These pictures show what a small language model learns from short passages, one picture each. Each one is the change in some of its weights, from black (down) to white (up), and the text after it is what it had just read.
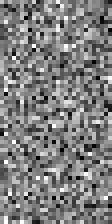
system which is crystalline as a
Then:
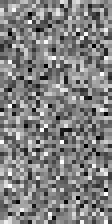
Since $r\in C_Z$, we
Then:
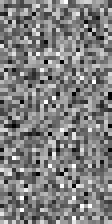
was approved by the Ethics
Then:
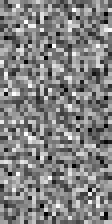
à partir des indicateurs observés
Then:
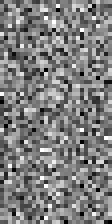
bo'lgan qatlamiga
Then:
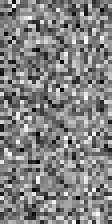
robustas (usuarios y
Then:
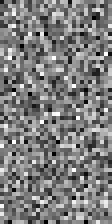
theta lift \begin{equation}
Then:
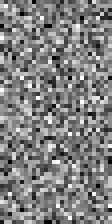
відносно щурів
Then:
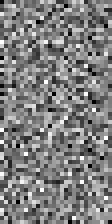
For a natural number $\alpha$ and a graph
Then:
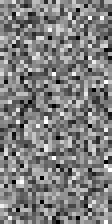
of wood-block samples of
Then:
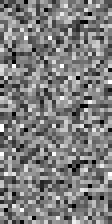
Now we state the main theorem.
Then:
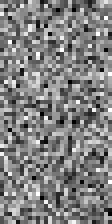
data not only helps in clinical
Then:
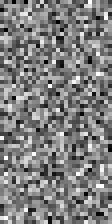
this, assume without loss of generality that
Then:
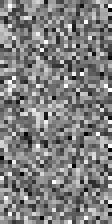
Best packing for N equal
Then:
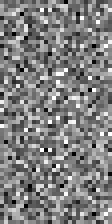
qida elementi tələb
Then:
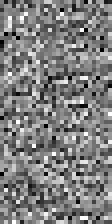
faster uploads and
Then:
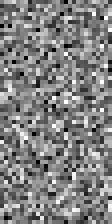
a cyclotomic mapping for the
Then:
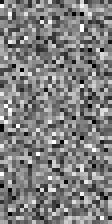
w$ and $y.\lambda$,
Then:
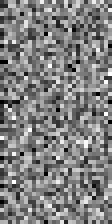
бўлган қиз болалар
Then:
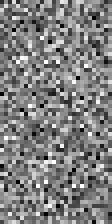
at the intersection; D_n^0
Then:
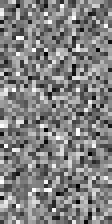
defined semantically so that it is true
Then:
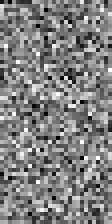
for all k -vectors of which it is
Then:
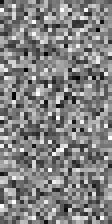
normal form, the center manifold can be
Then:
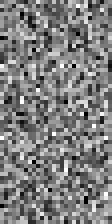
This means that Lefebvre's state
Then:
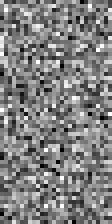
coloring k-trees.
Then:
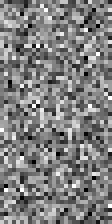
het grootst in geval van
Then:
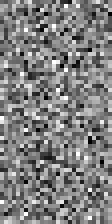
power grid: A survey”,
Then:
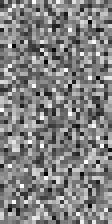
best} and we indicate it with
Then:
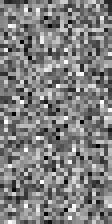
tests. \end{abstract}
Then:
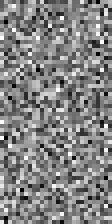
incidentally, during work-up for other
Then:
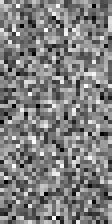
in its entirety in the facilities
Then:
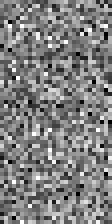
foydalaniladi. Ayni
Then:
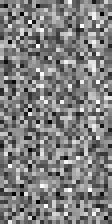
}% %BeginExpansion
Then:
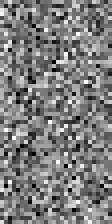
MI Litvinenko,
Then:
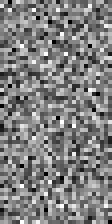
keywords or key phrases in the
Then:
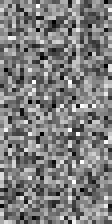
sheet was provided to collect the
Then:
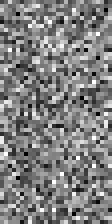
namely, conformal geometry of
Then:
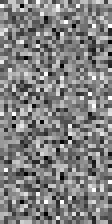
all. Modelling these types of
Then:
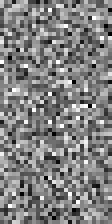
On Kuratowski partitions in the
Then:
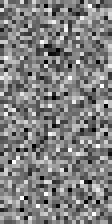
$\alpha = \beta\circ h$ and
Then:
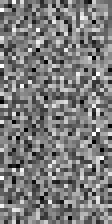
можуть отримувати
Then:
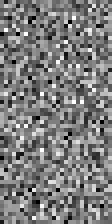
boshqaruv fakulteti
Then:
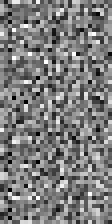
ДПВ. При
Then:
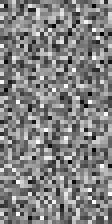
\thanks{Department of
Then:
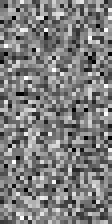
Corollary.} {\em One has:
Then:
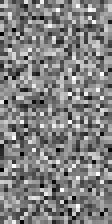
form of activism in both its intent and
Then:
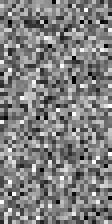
dyed with the colorant in two
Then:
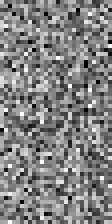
INTRODUCTION THE
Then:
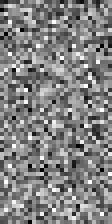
of the algebra $\mathcal{E}_{t}$.
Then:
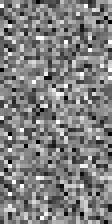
sifatida aniqlanadi.
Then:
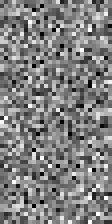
По словам самого
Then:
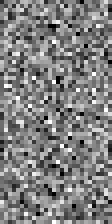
optimisation level $\ell_{o,max}$
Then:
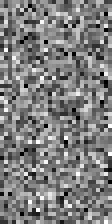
agensnosti, što
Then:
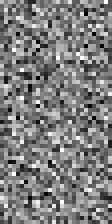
studying Eq.(\ref{2}).
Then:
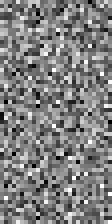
menu. Nabson Meu
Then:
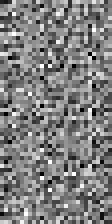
с мезгой и без
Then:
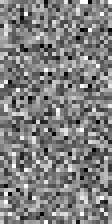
especially in middle-aged
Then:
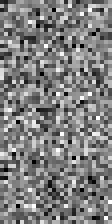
for either maxima was $\sim \pm
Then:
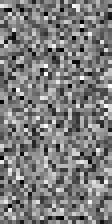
consuming electricity to guarantee
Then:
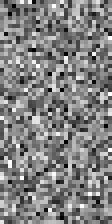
presídios, coordenadores
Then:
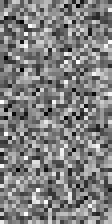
destruction of property, damage to
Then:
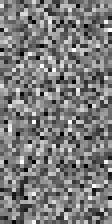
and supply I mobility supply
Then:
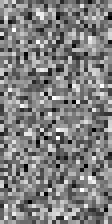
is a left multiplication operator induced by
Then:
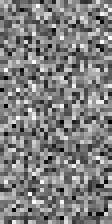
essential for the accurate assessing of both
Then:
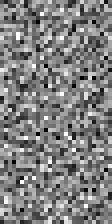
the same number of times. So for this
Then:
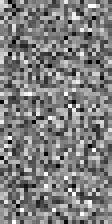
respuesta al objetivo de la
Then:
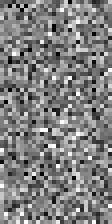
transparency in our project.
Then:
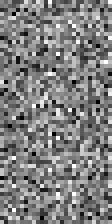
(MATLAB profiler report)
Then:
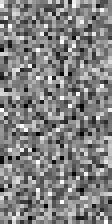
are presented in (Table4). Rank
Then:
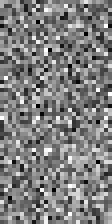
*drilling engineering and
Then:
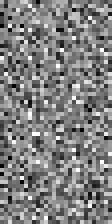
jaholat qurboni
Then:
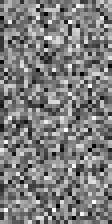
fitness landscape as accurately as
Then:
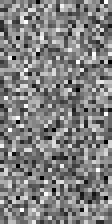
Corollary \ref{indrule}, and
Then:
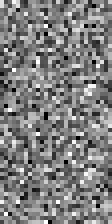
1 would increase the probability of the farmers
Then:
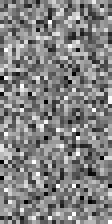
non--symplectic automorphism of order
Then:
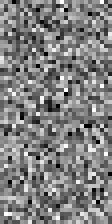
$\omega\in\Pi$, then such solution
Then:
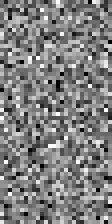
kiruvchi T2-MI
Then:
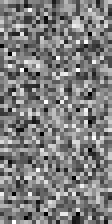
visual corpus. Furthermore,
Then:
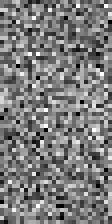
orasida davlat-xususiy
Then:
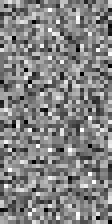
para los primeros teóricos de
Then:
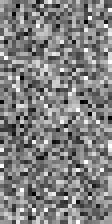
Fileva S, Kalinov
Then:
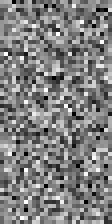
the three parameters, Determination of
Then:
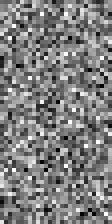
in which $\Gamma=[\alpha,\beta]$
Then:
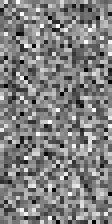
Os autores (2023). Vale
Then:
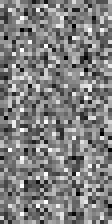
og'riqli davom etgan
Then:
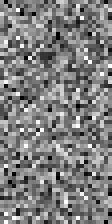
premisa para su configuración la
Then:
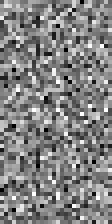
finite number of maximal chain equations of the
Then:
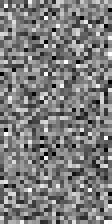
za –3 %, kar je
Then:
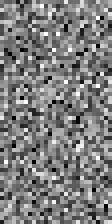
preparati bilan 3,0 l/t
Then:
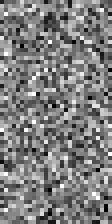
up to equivalence, $\calc$ contains
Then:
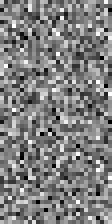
Learning Experience in Native
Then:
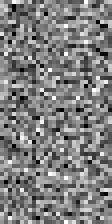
Dulciaquícolas e
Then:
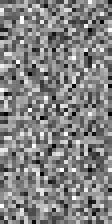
but that's not the end either since you can
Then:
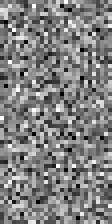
framework for supply chain performance measurement}.
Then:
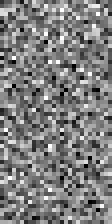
region, one needs to place the
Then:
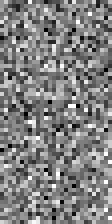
added to the historic structure. This
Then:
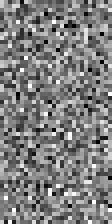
Souza ASS, Nogueira
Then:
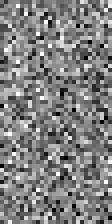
spaces defined on subdomains of
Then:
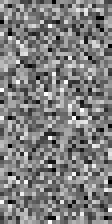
undulating ventrum;
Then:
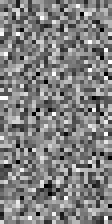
$\tilde {f} \cup \pi
